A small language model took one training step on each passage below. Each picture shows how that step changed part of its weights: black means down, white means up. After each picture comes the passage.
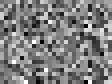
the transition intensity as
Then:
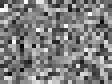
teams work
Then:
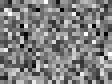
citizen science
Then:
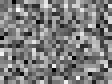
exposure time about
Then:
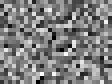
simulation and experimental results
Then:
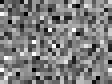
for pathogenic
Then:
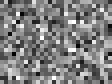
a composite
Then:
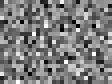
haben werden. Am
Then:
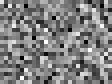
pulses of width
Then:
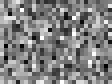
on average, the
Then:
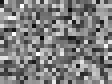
bands indicate the
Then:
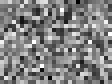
at the configuration uncertainty
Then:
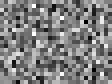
va rivojlantirishning
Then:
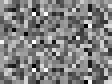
the number of
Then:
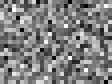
condition of the
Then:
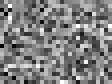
trend there is an
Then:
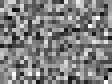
computerized system
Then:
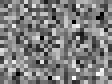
leak detection was
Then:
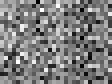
stand for a longer
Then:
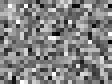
for a regular
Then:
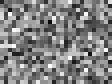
of the body,
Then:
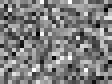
shape throughout the
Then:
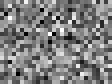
measured results is wide
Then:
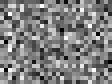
God is my
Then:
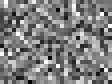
any attempt to
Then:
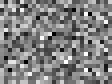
detected in the
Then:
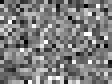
un universo más
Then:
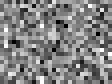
\lambda \Delta
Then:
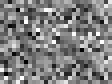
Mathematics and
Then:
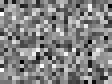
or the blip
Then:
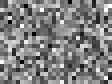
reached in the
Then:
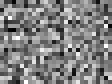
reflect those of
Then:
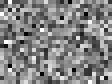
inclusion of $
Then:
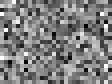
appeared in both
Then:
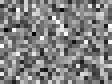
in retail
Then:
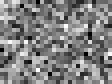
their structure,
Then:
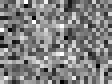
been working together with
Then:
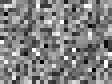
ele tenha
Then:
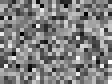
in ihrer
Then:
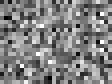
vectorizing the
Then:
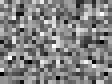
electrodes are
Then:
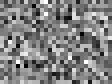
of three variables relevant
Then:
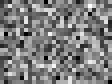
slightly different and more
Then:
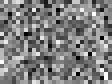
your experiences.
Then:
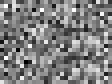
damage formed at the
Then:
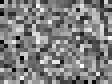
tobora muhim
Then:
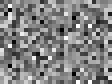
is one of our
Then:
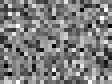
jardín dan
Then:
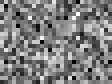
at least three
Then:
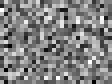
formação de
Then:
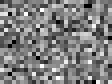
está sempre à
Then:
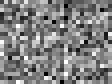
or items are
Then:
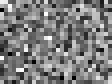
final states and large
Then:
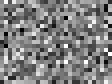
reallik va
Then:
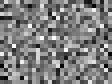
papel do
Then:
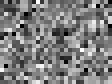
in Malaysia
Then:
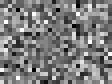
lesion areas
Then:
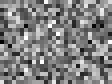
showing a minor
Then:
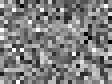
dark matter in
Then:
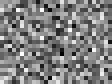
was reached by
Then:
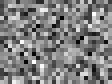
asosida xona
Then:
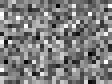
helping behavior of
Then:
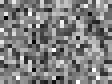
A estas se les
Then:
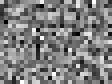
for partial financial
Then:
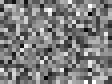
direction and the planet
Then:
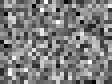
los criterios de
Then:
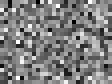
fixed naturally
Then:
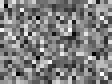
measured on a single
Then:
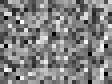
salida medido
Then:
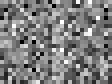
en el entorno
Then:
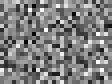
des services de
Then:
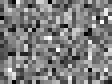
different use cases and
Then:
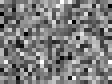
about interventional
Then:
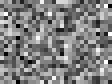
To link to this
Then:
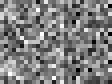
under a stream
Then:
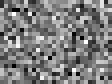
mobilisation des
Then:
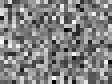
double tagging
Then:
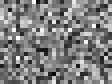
state of most
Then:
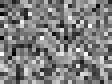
have good acceptance
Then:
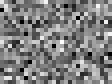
schematic cloud
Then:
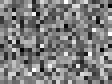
the results number over
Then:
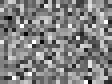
the linearized
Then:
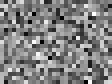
the long-time
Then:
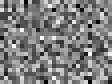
The quoted
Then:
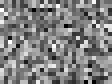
of the imagery
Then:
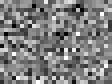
4. Conclusion
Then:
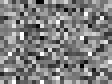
ilmiy xodimi
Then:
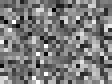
Europe Project
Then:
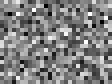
in the population.
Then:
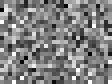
где не
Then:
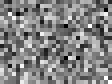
sideband of the
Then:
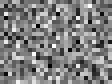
usullari va
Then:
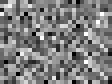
two planes
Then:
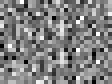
selves make the
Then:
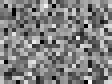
the following topics
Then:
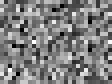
of very low Q
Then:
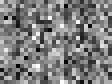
we aim to
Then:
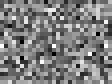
correlational and
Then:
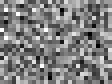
at some energy.
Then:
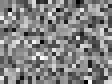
the future of the
